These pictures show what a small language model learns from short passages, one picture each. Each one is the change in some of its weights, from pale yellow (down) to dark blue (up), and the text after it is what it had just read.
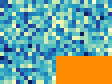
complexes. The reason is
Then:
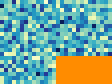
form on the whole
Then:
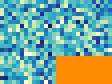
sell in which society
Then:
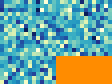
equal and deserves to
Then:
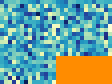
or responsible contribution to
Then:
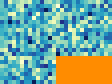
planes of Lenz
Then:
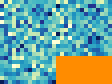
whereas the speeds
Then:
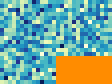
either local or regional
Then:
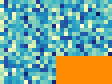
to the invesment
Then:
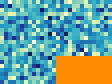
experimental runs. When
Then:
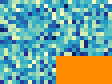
discovery indicators,
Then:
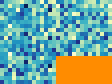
the cost function is computed
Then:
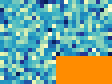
of the driving
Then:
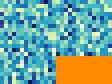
targeting the F gene
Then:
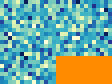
and $x \notin
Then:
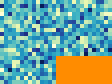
for another example, by
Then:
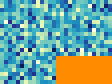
11 *GFCM to
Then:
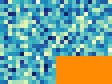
(\sigma + j\tau
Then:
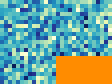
converse of Carnot's
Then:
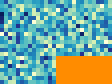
$ The result readily
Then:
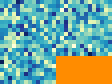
Torrea and
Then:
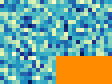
noetherian scheme and
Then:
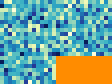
on skin, fins
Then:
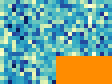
weather events,
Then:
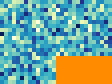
and columns $0$
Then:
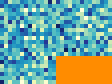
reveals that asymmetric
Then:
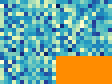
the difference between the mean
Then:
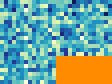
phenomena because they
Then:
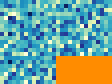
too dense to be
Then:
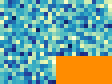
is assumed to be a
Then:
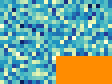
differential equations and applications to optimal
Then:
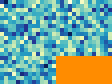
participants suggested that data was
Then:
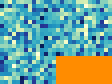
works, authors,
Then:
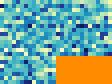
optimized conversion algorithms
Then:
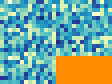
in the following table:
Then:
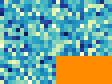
to nano size by
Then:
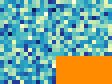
what is evil".
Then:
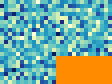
\right) \in
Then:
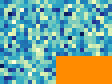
roadsides and
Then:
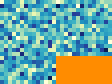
showing an inverse ratio
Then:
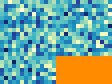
inconsequential because it
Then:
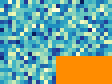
of $E$) open
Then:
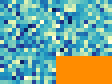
This is at variance with
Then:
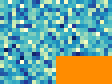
Basic Medical
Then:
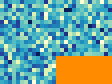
IHC detection of
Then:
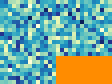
shows (going
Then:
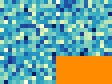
tedious to
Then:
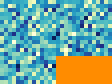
In case (ii), the
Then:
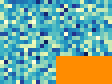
\indent This lemma simply
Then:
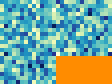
that his algorithm could be
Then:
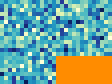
of smart cities
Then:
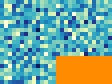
just a repository
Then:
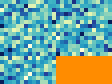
as well as $(ii)$.
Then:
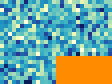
expression $h =
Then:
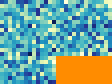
is easy to check that
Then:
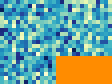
criteria. Relevant
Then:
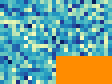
fusable. Then
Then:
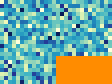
\alpha_i \in
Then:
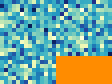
\erem \lf
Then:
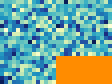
status of lipid
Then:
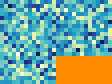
\RR_+$ such that
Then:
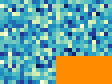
to collect patient level
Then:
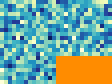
be larger than 0.
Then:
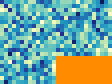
The first part of the analysis
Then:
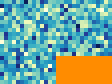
for all $1 \leq
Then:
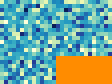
aimed at to determine the
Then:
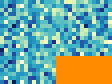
reduction for 2JMO
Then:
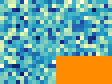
design creative learning resources that
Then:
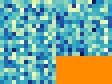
extrapolating the
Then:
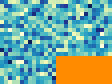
that differ in plant
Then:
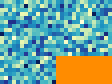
proposed plans changed
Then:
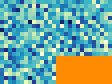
1. The Sibyl
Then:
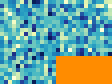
is installed on the
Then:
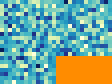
the same arguments as in
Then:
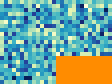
the prime powers from
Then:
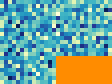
reliability parameters belong to
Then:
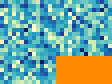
world, generated by the
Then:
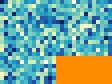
an increasing trend in
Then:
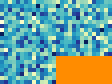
It should be noted that
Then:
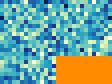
voluntary activities of
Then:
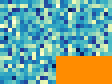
promotion of cultural
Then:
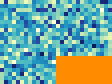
behavior under the alternative
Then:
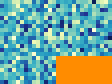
derivatives, with $\int
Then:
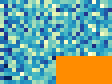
the rest of the building
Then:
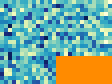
of Mannheim curves
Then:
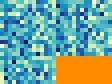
be continuous maps. Then the
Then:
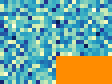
probability measure on a measurable
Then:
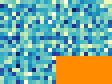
if there is a legal
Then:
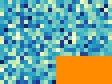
current distribution is observed along the
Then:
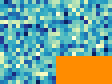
by formally solving an
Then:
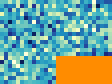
is sufficient to check by
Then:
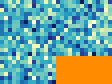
on existence and evolution of
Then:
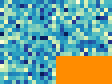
Figures: Figure 1.
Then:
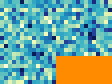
irreducible arithmetically
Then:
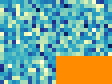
can resolve the
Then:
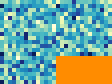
mailing lists,
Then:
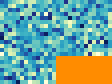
(Figure 2). Figure
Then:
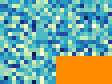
Nathan, Y.
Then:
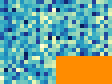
supremum of the
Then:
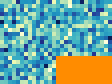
in orange and of
